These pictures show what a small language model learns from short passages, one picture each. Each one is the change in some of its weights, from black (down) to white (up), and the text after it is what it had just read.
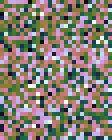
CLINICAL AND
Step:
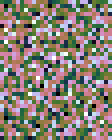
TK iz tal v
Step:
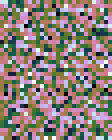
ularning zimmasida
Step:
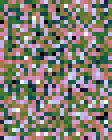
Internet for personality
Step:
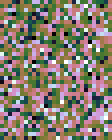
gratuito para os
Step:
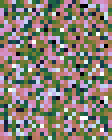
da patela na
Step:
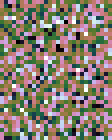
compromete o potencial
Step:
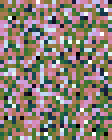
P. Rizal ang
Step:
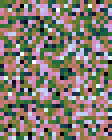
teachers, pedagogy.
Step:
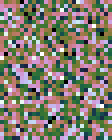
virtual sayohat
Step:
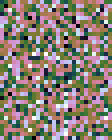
ta'minlash soliq
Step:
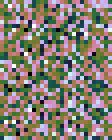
haqida ma'lumot
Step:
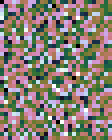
отсутствие или
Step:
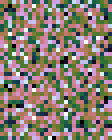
realizada pela observação histológica
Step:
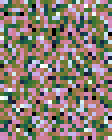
kerak. Barchamizga
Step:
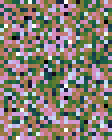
siswa diajarkan bahwa
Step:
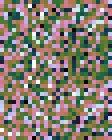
como um convite à
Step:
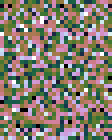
учебная программа,
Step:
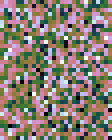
проблемы имеют важное
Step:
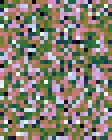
con lo descrito en la
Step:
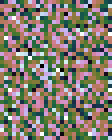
obtenção do registro no
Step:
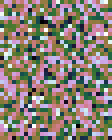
aylandi. Ushbu
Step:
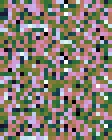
yang di hasilkan.
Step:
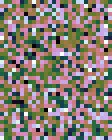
tecido conectivo do
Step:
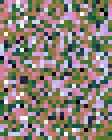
las guerras y las
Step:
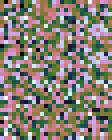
fikrini bayon etish
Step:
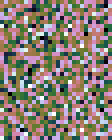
considero uma nova forma
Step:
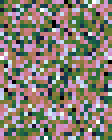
pyure holatiga
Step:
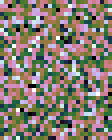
рационидан 1
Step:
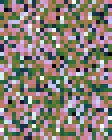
addestramento. Per
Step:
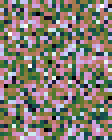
intensiva, evidenciar
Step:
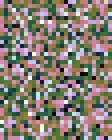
humanos**. Brasília:
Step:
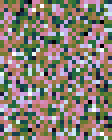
uma das principais dificuldades
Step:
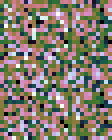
conhecimento, interação entre
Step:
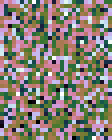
здатність аналізувати
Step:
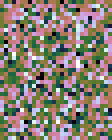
worldview, change
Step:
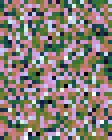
yordamida talabalarning mustaqil bilim
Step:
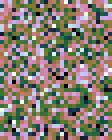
órgão revisor
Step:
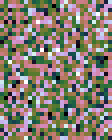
analisado a seguir.
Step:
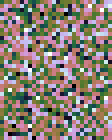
haqida guvohlik
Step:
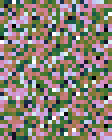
4) zijn - in
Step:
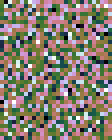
yuqori sinflar uchun
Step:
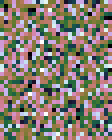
Verlagerungen im
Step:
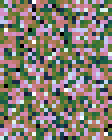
type of realism,
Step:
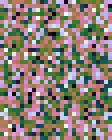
são os tipos de
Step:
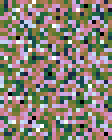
olmoshi takror
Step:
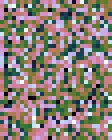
ответственности за
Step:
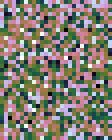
кафедры экономики
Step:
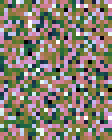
jalb qilish va
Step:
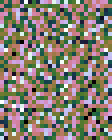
de análisis a partir de identificar
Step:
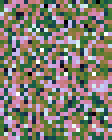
na espiritualidade.
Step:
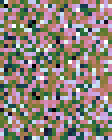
zaradená k
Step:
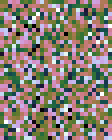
Ibn Sino”
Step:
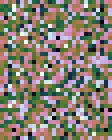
dicocum*) y
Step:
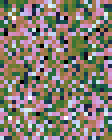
caminho óptico do
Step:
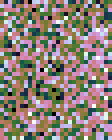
têm alcançado resultados
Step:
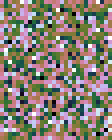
regulilor fundamentale ale
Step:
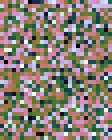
L., Padala
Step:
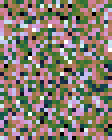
langue avec la culture et
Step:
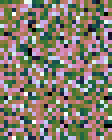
ámbito de la salud,
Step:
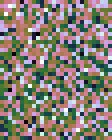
*BRASPEN J
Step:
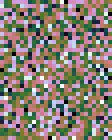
: « Sancte
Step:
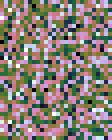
olarak analiz edilmiştir.
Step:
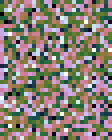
THE ROLE OF
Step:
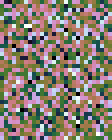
dari empat indikator
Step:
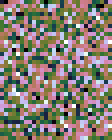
competitividade e
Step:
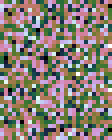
По характеру
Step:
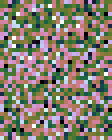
indústria do
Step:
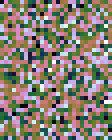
Uskunalarning energiya
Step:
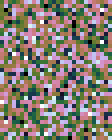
como nos afirma
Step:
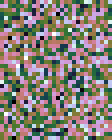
acesso aos beneficiários em
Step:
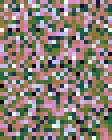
dasturlari). 6.
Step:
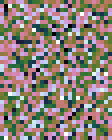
qalb tubiga
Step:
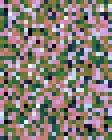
Shu bois ayni
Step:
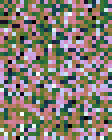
а также остатки
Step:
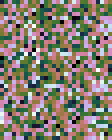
secolo la funzione di
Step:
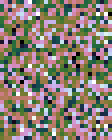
ham Sarahbor
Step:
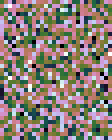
(bir necha sm)
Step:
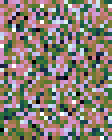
2. Френкель
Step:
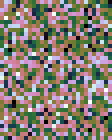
chegirilishi, asosiy
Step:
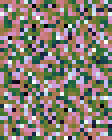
bosqichi Tohir
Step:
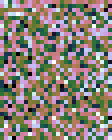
necessidades e possibilidades,
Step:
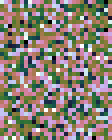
ularning funksional va
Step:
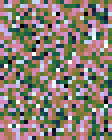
Hierbei wurde ein
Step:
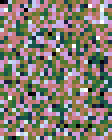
participación en eventos
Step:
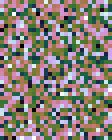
aylanishi keskin
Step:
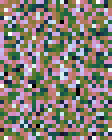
Science and Practice*,
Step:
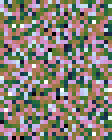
materiallarda ishlashga
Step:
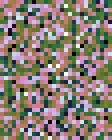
0 \leq y
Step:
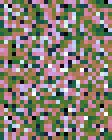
Nacional de Salud de
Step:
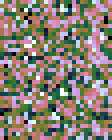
Shu bilan birga, pedagogik
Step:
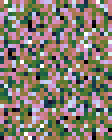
yoki qayta shakllantirish kerakligini
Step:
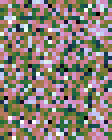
constitución de 1961,
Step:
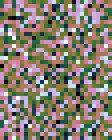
fracturas y
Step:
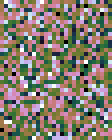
que um jogo pode
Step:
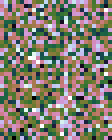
using this device in the
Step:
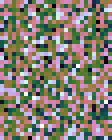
Prado se reconta na
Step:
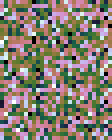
colégios religiosos
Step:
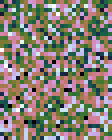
primer biógrafo,
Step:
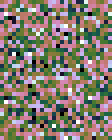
2). La circolare
